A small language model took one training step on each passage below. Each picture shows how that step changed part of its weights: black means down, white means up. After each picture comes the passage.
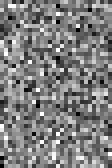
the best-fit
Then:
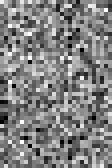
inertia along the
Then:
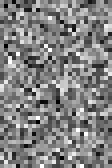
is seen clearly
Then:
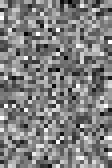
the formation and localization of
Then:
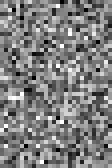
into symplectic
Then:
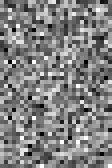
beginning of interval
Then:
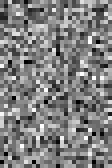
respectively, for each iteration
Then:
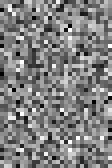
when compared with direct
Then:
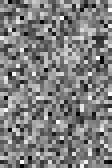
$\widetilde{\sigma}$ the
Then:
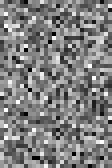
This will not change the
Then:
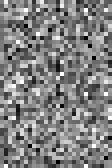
deposited on the
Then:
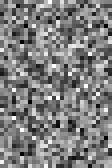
& ~\textrm{
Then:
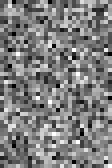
as the original
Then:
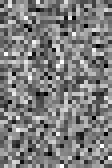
[3] it is indicated
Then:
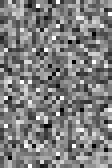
the density slope was
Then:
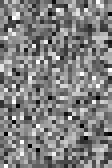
The minimization of the ground
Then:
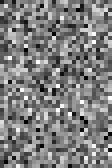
Fig. 1, the wave
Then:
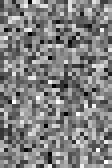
of cracks,
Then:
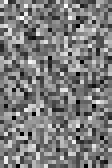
it had previously been
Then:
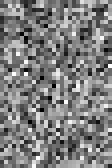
statistical mechanics,
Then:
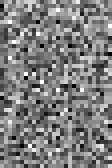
Thus, in the sequel we
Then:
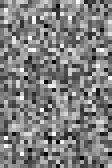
From the ``only
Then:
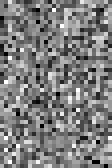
values}. The renormalized
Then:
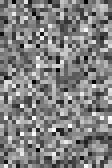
Hamiltonian of the
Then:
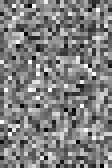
one of these operations:
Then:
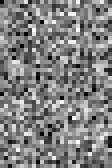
the porosity model
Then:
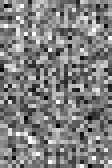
decision tree.
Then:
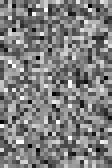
be shown that most of the
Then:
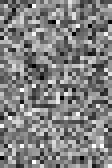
factor of a natural
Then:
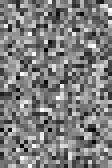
Au multifragmentation
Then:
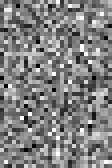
Using these notations, our
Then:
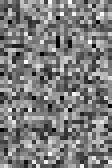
nanotubes \\
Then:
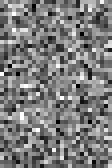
main-sequence star ---
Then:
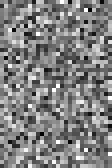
the proposed method can
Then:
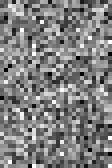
a special case of the
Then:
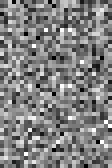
for any $n\in
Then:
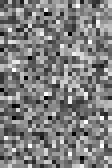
electron is always
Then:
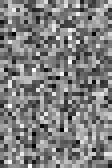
variational principle is
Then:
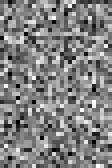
use of feedback,
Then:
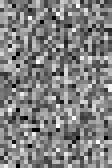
exchanged between the
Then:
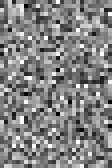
the case of random graphs,
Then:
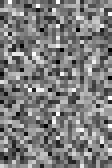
the views in
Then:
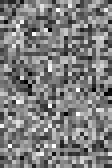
of a neighbor for
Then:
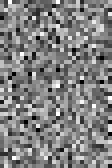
Therefore, testing the
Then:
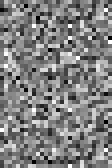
D\'eformation des
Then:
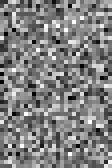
rotational Green's
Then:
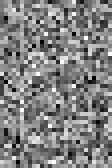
certain convolution
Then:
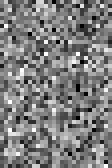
enforced if exactly
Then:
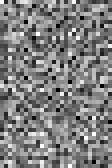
computation one can show that the
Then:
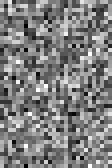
resonances in a
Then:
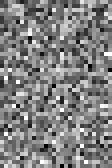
symmetry and they are not
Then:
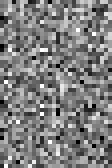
cut the background
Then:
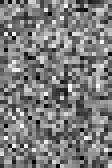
velocity of the electron
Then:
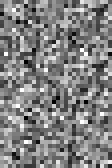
technical assumption that
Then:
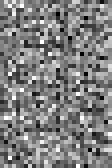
mainstream total flow
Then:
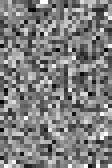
numbers above. All
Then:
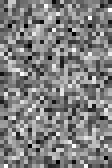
building on the results
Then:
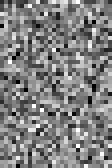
as captured in a
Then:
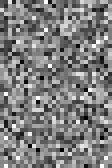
$ be a solution to the
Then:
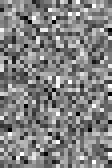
The saddle points are
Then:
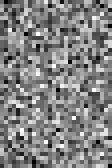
the induced electric field on
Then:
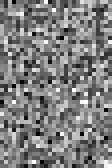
and without errors. Figure
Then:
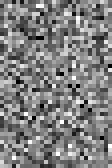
not difficult to show
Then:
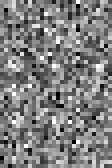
correct reductions.
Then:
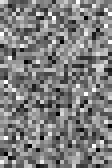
the elastic dark
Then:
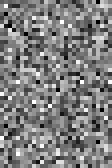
that $\Gamma = \{w
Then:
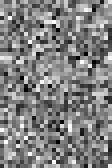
the lexicographic
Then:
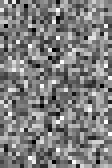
Kasparov products in
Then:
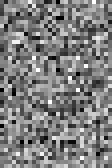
one for Sasakian
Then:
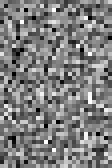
and winds during
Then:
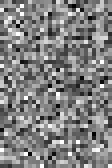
any small $\tilde\ve
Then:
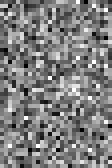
set so that the effectivity
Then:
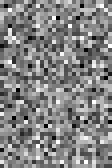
are usually observed in
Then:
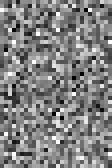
thermal gradients and
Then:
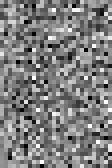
calculation \begin{eqnarray}
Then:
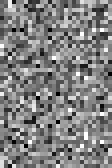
is the first result we know
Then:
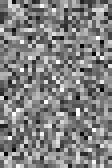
that one may choose a
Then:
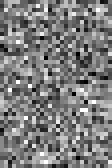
be discussed further.
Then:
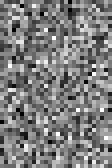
and compared to experimental
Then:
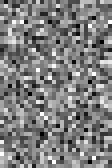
modification factor,
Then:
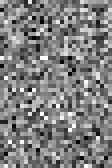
selected samples of the
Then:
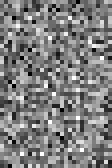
and thus, it presented
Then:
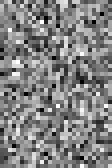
samples, cf.
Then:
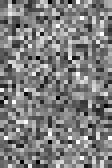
as a set of parameters. The
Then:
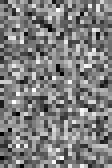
window. Besides
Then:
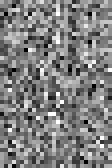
rates are decreased.
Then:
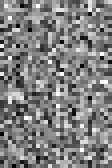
star-size structures
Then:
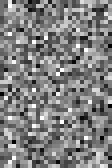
is similar to that of the
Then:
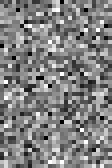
of permutations lying in
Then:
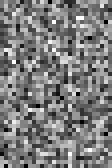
Early ASP
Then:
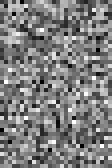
spaces. It is natural
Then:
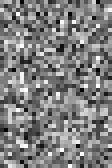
empty **and**
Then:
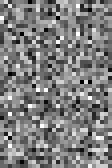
well-prepared data the
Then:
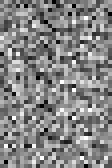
time-evolution of the
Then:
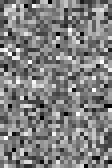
of the utility function to
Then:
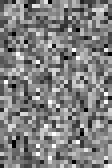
of the original
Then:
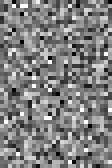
of Symbols}{}%
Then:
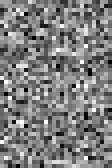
quantitative connection with
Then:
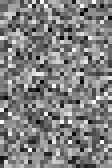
to $X$ is called
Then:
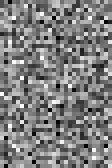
surface $\Si_L$
